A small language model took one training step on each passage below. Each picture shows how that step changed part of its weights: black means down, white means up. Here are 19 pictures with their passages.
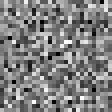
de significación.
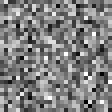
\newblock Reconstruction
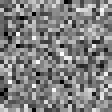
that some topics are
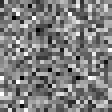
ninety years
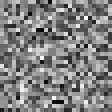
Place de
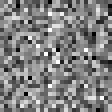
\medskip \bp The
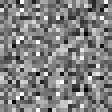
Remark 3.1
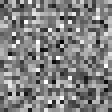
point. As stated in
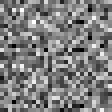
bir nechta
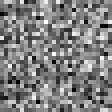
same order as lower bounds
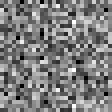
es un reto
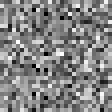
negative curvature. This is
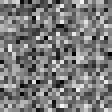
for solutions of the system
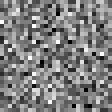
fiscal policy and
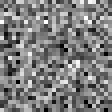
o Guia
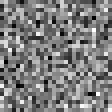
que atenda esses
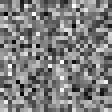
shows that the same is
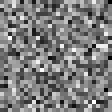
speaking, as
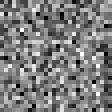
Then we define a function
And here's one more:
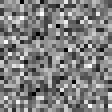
of r-cut
